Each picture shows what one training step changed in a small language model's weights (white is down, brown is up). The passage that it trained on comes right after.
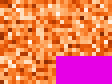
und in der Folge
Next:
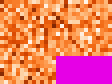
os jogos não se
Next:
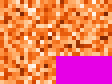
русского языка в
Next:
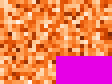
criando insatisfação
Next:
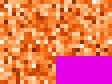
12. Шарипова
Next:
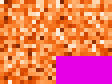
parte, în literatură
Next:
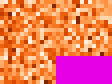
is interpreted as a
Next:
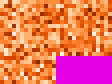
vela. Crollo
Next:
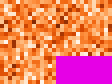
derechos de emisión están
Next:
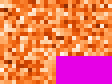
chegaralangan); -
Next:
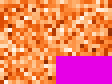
Melo (2023), especialmente
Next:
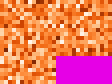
papel ou um personagem,
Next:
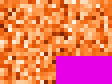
فؤاد عبد
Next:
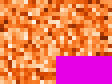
пов'язано з
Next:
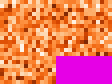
mi sentirei se un
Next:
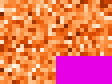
davr mobaynida
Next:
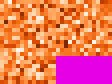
busca identificar e analisar as
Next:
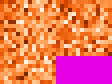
ifadesinin hemen
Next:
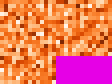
do Sul: um estudo
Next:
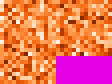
Orifovich, Doctor of
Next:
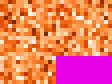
ahamiyat beriladi. misol
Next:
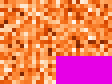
ҳар кунлик
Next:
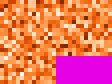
*S. și Marper
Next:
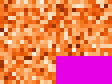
hari kalender dari
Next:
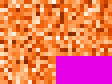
indivíduo reconhece que sua
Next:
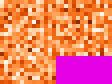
los conocimientos, el
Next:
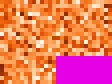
позицию американских
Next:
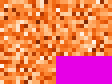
Siang, Makan
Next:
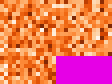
bo'lgani uchun u
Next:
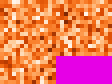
program ini menunjukkan
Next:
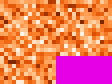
яратилади ёки
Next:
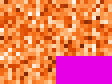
как стихийное,
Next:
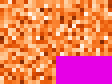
BNCC para todas as
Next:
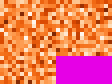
за зовсім
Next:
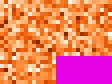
Шу боис,
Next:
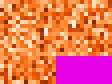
(Excel, R и
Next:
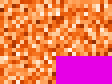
JIM, et al.
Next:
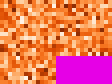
qiladigan korxonalar
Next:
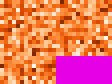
в громаді:
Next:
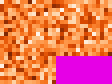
va boshqa soʻzlar.
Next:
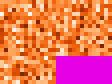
St. Gallen im
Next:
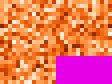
un asunto de interés general
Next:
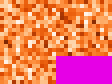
Federação. Conselho
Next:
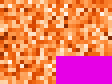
con diástasis
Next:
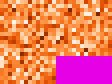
además, disminuye
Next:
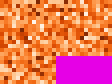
tibbiy – pedagogik
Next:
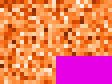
dezvoltare a
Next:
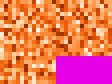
seorang ibu
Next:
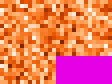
страницах газет
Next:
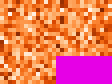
рішень, яка
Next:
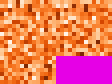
Ayniqsa, bu
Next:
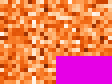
tahlilchilar esa buni
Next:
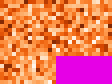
maxsus asbob
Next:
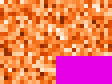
Muz, Qubla
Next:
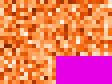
și să dezvolte
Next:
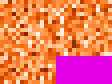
para o acompanhamento
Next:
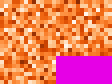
qismni tashkil qiladi.
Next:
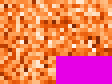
burilishi va qaysi
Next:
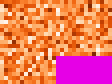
talvez saibamos
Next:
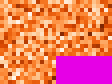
de satisfação,
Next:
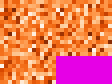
sido cada vez mais utilizado
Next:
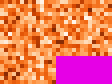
qaror qabul qilishda yordam
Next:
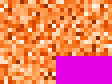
alta relação com a
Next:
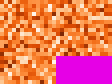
14 Contributions à
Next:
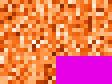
et le développement
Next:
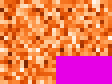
el onceavo que
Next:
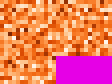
2025), publicado na
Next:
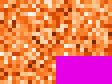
cu mulți străini
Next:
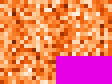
de regresión logística
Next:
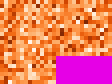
cuerpos inclusión
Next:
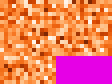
yuqori mahsuldor sigirlar
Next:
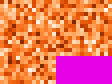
operar-lo i
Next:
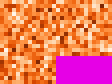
al. Subjective
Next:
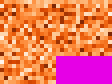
O grande auditório foi
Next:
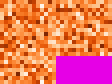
bir argümanı ele
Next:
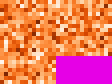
5 ou 6 ans sont
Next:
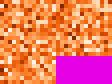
de três pontos
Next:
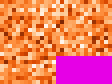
Ш., Усаров
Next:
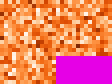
выполнены ряд
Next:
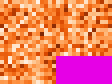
en un entorno natural,
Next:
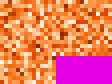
em 08 nov.
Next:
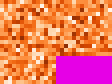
ni qora tortib,
